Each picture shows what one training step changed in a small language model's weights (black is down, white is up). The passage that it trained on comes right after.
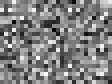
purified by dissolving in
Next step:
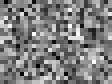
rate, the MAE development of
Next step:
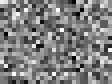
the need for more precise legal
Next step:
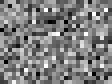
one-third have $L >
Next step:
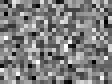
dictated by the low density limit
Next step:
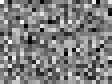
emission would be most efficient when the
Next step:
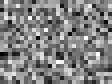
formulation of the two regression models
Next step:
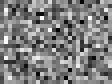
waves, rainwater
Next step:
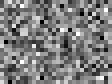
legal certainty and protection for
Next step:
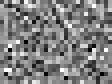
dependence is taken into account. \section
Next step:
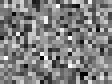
networks around grain, hay,
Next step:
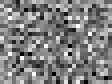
with deep green had very good
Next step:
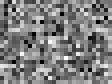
efficacy Levene's
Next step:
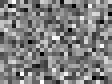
and modulates gene function
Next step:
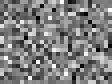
a deductive manner,
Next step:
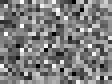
the outlet, the velocity is
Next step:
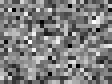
The cochleogram of a
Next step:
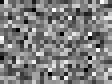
the CuMnBi
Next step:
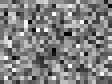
change in antipsychotic
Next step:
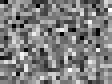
I, Aria H,
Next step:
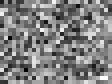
over-fitting problem is the
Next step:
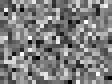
8.33 mHz, respectively.
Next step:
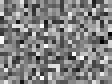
in the Fermi LAT
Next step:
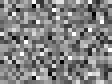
\caption{(color online).
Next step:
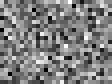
copolymers of the
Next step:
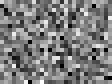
common and beneficial routing
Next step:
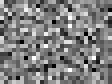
in practice. Next, we can
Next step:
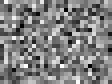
technical universities. Here,
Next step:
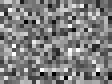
we therefore limit ourselves to
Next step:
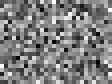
the mastoid tumor.
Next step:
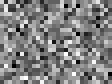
land area. The results showed that
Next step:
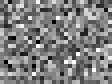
Left (+) leg.
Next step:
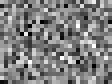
may have influenced the selection of
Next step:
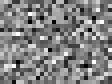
80). Despite this,
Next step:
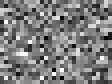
frequency becomes a diagonal line. This
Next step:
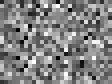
the computed daily average
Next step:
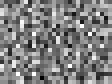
with a particular interest in the development of
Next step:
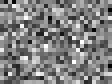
corresponds to the one used in
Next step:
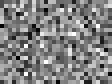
important in the evaluation of (1)
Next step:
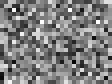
observation of the low energy muons
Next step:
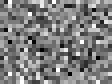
The Early Steps toward
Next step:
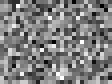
LVDTs are utilized
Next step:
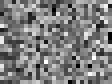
of aromatic molecules with the
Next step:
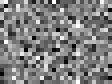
cannot obtain a light curve as steep
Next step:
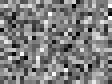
respectively. Instanton
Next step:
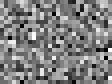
a function of the difference between frequencies
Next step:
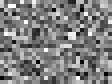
a collection area, a
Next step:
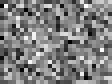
three primary colors from the model,
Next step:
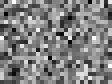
and broad based understating of
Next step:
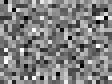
microwave signals and after
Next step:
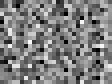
cost recovery and new scientific and
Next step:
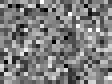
CD spectra. Formation of
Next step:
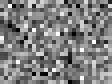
the IBM SPSS version
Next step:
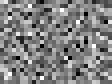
sticker lies in a
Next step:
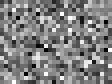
remaining strains at low
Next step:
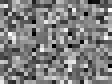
Strelkova, L.;
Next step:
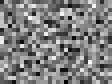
in Table 1. Results for
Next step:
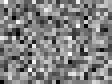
information was provided about risks, data
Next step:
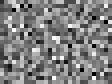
under different operating conditions were carried out
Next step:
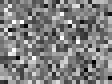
= 0$. To find the
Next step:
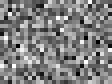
achieving the highest marks.
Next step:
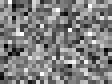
for sample 1. The magnitude of
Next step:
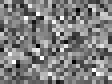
volume fraction (%) CNT weight
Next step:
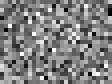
X-ray binaries and
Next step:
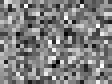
which suggest climatic effects will produce significant
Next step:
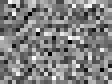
on the virial theorem,
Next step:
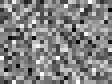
switching time period coupled with
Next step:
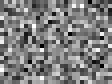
N. Ansari, and
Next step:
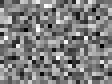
on the learning itself. Therefore,
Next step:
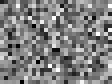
case where the Weyl point
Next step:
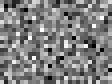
from two reasons; first the
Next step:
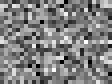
be restored more quickly.
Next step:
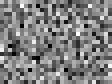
structure function a polynomial of
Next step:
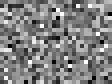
energy of neighboring photons,
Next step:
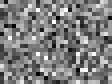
poses a certain caveat.
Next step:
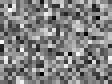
point out that most local analyses
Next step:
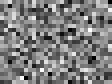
steady jet, a
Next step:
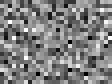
identified steering angles, for
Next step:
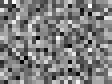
Bitumen Graph It can
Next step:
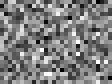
The transmit power is set to 8
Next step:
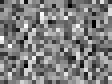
the 2D image as a
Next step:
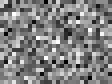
which we virtually
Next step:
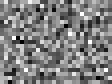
effective strategies for responding to
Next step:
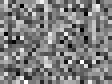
way that they can bring about a
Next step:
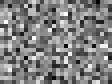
are generally constructed in
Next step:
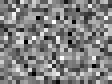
poorer in PBQ than
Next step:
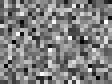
chemicals and soil types
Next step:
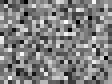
to male aspirants of a
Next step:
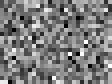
they approach through these lesser
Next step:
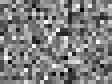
audiences possible. It also means
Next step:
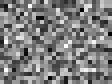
all other gluon propagators contain
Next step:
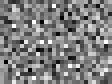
adapter to plug into.
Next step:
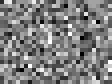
insights gained during the design practice
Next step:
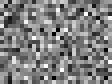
Astrophysics and
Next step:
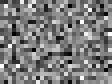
and Mathematical Tables},
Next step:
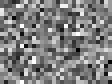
to the axis, showing the
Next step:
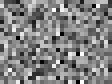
correlation function \begin{equation}
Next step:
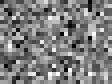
fruit viz.
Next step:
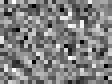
the pair of facts stated at
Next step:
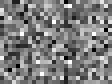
a certain period of time.
